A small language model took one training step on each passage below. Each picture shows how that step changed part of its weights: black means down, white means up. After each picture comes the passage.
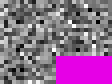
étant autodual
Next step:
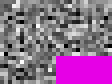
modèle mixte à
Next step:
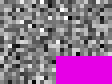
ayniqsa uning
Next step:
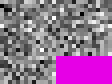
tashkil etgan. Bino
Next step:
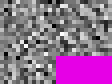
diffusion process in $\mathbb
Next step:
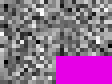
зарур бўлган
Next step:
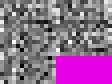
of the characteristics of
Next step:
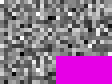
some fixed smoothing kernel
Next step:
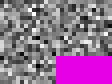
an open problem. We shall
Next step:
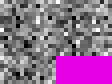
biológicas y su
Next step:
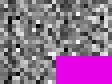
его представления
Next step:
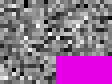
respect to $\lambda$, by
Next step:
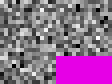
maqsadi ta'lim
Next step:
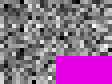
ses parties prenantes
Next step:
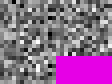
Municipio de El
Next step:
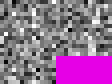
For simplicity, we will
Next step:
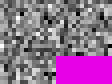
the radial scaling used
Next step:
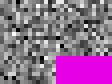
se almacena
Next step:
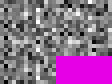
The decision variables in problem
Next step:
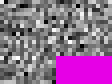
minimal with respect to inclusion do
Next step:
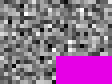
eigenvalue with associated eigenvector
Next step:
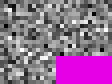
keng foydalanishni
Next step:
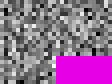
{\it intermediate} new
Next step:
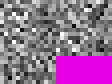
formalize the transition function
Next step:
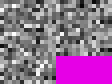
coincidences, we say
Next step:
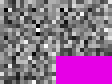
the quartic equation
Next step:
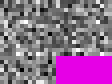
boshqa funksional
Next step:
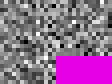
de justicia que se
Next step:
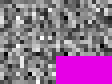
first to give an approximation
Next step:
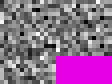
most prominent being
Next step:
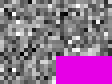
part of Theorem 1 is a
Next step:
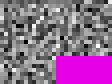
group over a number field
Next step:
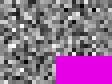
El Kaide ve
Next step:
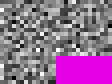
is a set as above.
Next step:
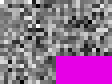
a Rusiei, a
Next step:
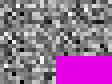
of computing the harmonic
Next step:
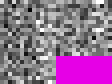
yordam beradi.
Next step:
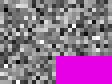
trabajo El Poder
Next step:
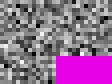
been Received
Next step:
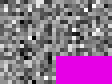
la IC FEp
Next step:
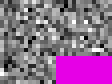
the robustness while
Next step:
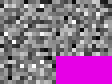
semigroup\/} of $\bb
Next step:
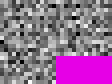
distintos ambientes
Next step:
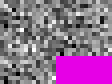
zamonaviy texnologiyalarni
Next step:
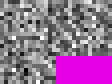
potentials can be observed up
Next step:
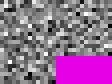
an edge $uv$ where
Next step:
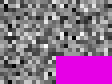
$b$ composantes de
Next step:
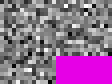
where $V_R$
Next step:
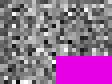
of all Riemannian metrics on
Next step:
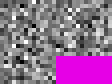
coincidencia temporal del
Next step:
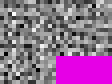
algebra. Then (1)
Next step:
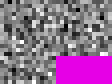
products rather than dot products
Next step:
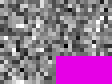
classical \; formula } }{
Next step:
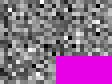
eng muhim masala esa
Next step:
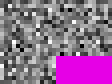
vortex on the cut disc
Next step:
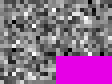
nu a atins standardul
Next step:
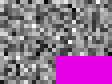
that $\bar{a}$
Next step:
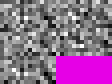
BIE solve time
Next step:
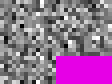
testing according to L.
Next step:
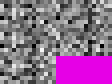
що оскарження
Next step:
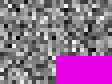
and $b \in
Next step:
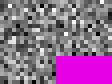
Na encontrado en las
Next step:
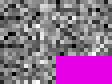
redução da secreção
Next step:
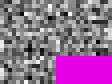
a special case of the
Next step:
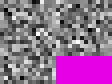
disimpulkan data
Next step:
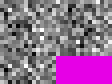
va uni massaj
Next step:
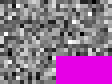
To this end, we have
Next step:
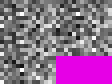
bilan ruh tan bilan
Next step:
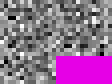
утворюють не
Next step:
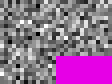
Young's inequality.
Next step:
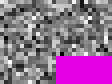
Bandlimited approximations
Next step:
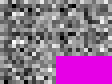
berpotensi dalam
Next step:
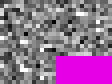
$$ we may assume that
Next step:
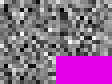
Diperlukan sistem yang
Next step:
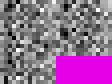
школа экономики
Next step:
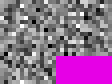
finite-variance random
